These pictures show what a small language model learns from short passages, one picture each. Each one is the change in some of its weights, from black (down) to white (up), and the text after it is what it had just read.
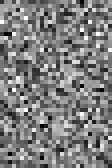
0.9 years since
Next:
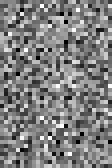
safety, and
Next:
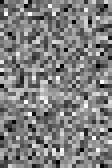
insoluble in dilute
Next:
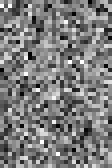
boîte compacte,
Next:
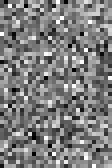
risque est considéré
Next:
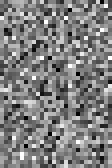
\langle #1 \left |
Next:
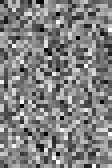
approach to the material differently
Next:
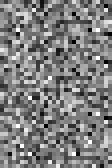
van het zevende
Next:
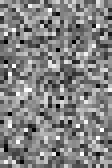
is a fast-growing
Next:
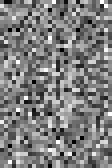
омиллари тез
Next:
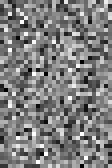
and since India is not
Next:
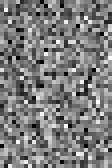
projet Simulez
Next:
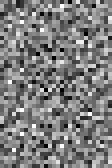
Mass Spectrometry
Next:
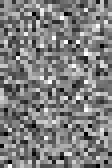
Tahfidz Ibnu
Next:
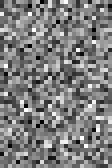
twisted sectors with
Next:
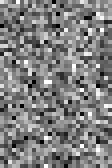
Roadmap's web
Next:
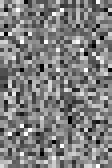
the co-cultures and
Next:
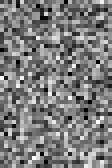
The KK relation is
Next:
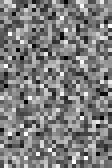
cherries and in one
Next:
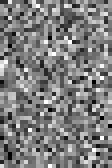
definition of terms,
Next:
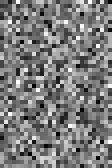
бошқа оила
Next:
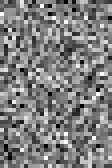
the studied machine,
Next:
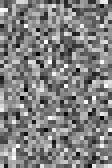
layer to represent the
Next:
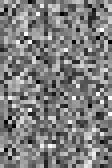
confidentiality) was
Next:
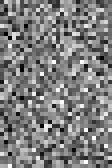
with baryons, which might
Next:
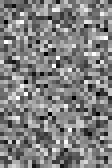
lower bound.\\ Based
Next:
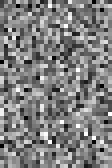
the only two other recorded
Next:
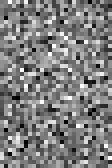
materials Datasets and
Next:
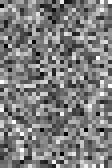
containing two -OH group
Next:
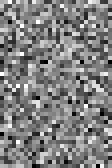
رسیده است.
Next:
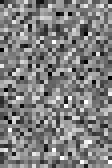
with proteins has been studied
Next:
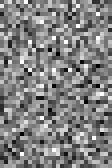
Artifacts often
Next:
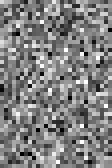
ОГ было
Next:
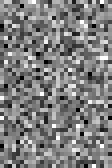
sick or become old
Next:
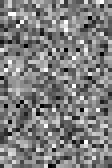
possibility of another
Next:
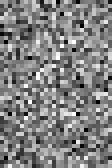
deydi Olga
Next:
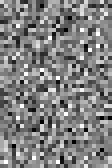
МСФО 15 на
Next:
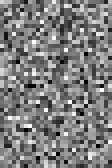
ОД Ачилова,
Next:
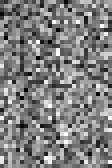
pela possibilidade de
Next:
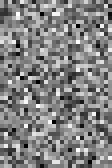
interaction. Figure 4:
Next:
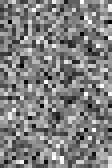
which brings several
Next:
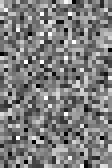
posisi rumah
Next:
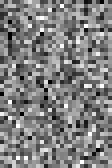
of the state (in particular,
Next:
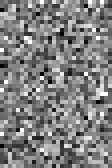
Here we report the data from
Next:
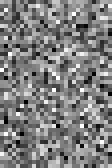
fasting blood
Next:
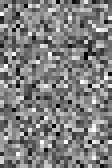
the conformal Killing
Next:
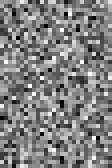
that nucleation is more
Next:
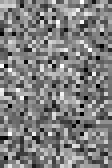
de pronto vienen los
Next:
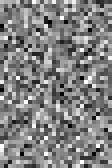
limited regarding the complex
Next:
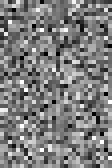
que exista um ideal
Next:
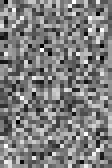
In the present work, we report
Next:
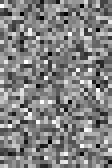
Note S.2** for
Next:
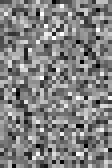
Guangxi Science
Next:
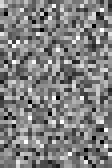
top events is similarly
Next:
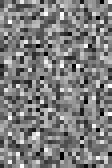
аспирантов и
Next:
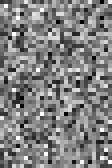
for a given point are close to
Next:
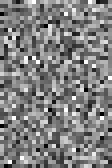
the logical order of the
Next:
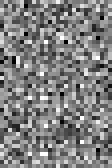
Achievement in
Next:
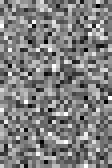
coefficients $a$,
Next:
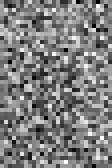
& \\ \hline Time
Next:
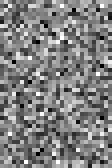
of pain and coping with
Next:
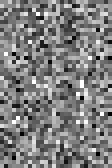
та академічного
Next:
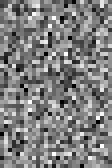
time. Although the models
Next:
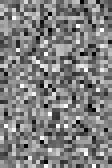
generator may leave the
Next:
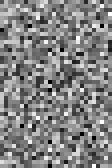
of defects responsible for the
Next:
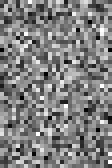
be paid an additional
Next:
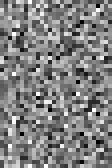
for the first derivative of the
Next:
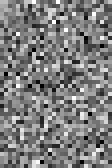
apply the atomic
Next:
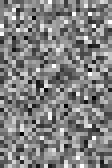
was the publication of the
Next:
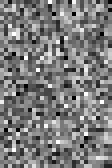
apparat matematik
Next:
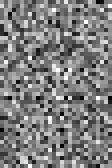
and mid-infrared
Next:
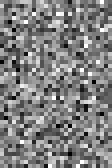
and {\three} are static
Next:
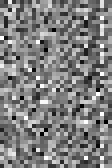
the validity of our
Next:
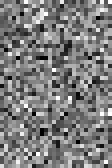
BH entropy formula
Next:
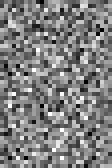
case, it is, therefore,
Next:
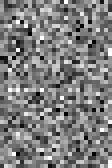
there a conception of
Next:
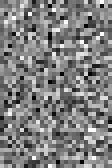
antonyms of the
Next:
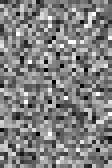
Cette attitude de
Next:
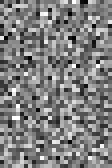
about the system. They serve
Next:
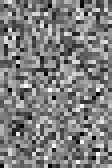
the magnitudes of a
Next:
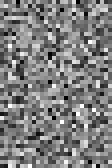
for C1 is four
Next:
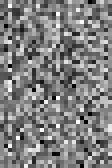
*În acest
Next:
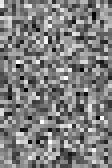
location. Furthermore,
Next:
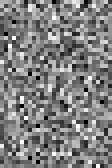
is not related to the
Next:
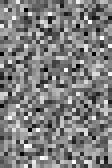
work-related injuries
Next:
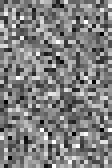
maps out the probability
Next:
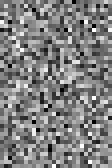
diagrams in Fig.\
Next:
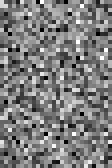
de una estructura
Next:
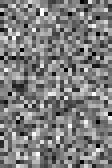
Dogra in the region
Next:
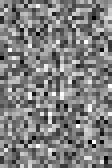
signaling explanation
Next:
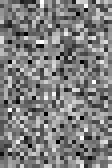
“Flash Talks”
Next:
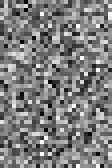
show time intervals of
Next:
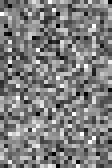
important differences in results if
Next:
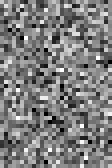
Язык при
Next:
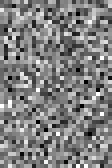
the corresponding spin structure factor
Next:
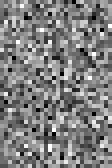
salt bridge using
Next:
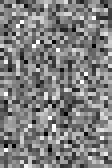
tidal effects. What
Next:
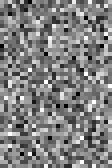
indicators for assessing the
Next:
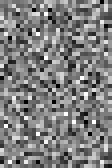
equipment and service
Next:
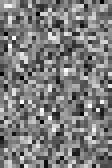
is only sensitive to the
